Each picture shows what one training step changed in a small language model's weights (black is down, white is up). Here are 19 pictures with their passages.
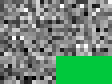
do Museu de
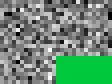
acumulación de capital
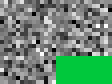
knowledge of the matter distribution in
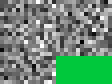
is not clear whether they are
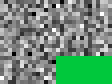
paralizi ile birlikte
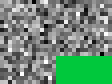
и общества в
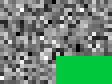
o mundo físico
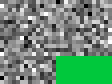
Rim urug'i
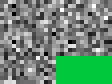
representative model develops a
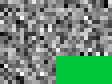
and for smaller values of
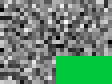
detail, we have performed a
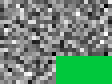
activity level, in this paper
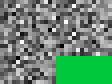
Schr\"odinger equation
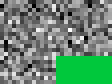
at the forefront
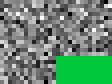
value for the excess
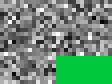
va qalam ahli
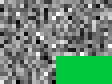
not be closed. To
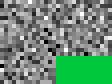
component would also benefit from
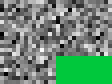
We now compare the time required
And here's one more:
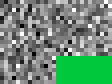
cilada. A
